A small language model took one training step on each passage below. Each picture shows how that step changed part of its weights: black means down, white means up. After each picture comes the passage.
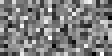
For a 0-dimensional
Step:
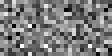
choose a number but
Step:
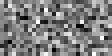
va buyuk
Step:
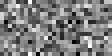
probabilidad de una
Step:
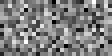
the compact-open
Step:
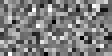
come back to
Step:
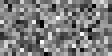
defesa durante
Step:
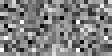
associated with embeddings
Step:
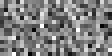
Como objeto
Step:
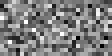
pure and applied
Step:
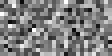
found that in all
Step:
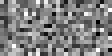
H\"older continuous
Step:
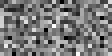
and observe that
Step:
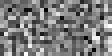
of the solutions to the
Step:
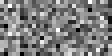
строятся на
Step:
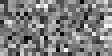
of the maps \[
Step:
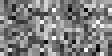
\item $X$
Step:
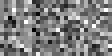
supp $f$
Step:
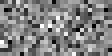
joven noble
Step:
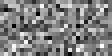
quanto contra o
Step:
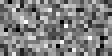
la Ciencia y
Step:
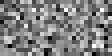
miedo de
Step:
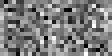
and the numerically
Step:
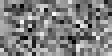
starting point for
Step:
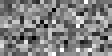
for capturado
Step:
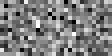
loss of generality
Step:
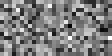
a todos los
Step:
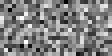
variable (say
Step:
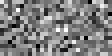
hogy a
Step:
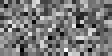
його перебування
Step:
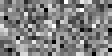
Theorem of Bowen
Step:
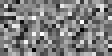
científicas y
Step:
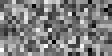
I) boshqa
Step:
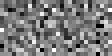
which are constructed by
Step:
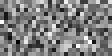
asrda rus
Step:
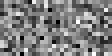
jamiyat rivojlanishi
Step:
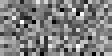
as in places of
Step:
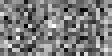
of the elements of a
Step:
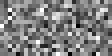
и ведут
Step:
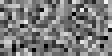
del pasado,
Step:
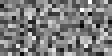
geometry, or
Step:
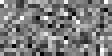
$\mathfrak g$.
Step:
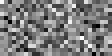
number of other papers
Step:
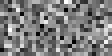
with zeros only
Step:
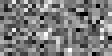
$I$. We will
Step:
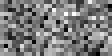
vector $\delta$, with
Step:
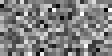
compression (on
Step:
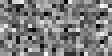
weight $1$ to
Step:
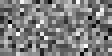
objetivos deste
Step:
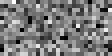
subgroup which is maximal
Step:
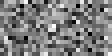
is, amelybe
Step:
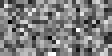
audit, dan
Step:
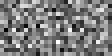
stable. This method
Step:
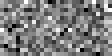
the sup norm of
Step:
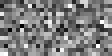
when strengths
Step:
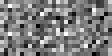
інформації про
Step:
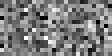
isometries the
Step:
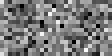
constant $L$ such
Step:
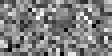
occupation time
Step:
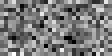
sufficiently small and
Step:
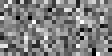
e Pequenas
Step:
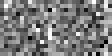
the observational data
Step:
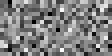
ovqat olib
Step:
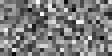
the complement of a
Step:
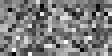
the flow has a
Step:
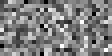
rejets dans
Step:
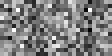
a hyperbolic
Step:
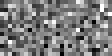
management is
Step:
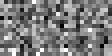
yang mengalami
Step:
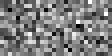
be the root system
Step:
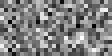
у больных с
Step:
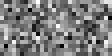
the three-dimensional space
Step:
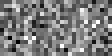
our purpose,
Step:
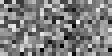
random variable and its
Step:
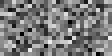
is not defined by any
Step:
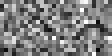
en los equipos
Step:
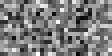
yaratishda muhim
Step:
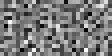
whereas $R$
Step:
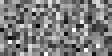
de aprender
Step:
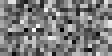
from Sobolev's
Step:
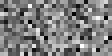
versa, as the
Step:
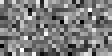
The General
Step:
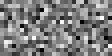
del derecho de
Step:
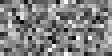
uncountable set
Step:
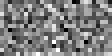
form of integrals;
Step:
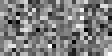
Also, we
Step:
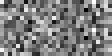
the German
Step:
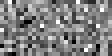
Let $\sig$
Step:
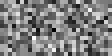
trabalho, além
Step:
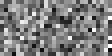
O diferencial
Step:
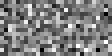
systems becomes:
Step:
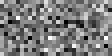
torsion. For we
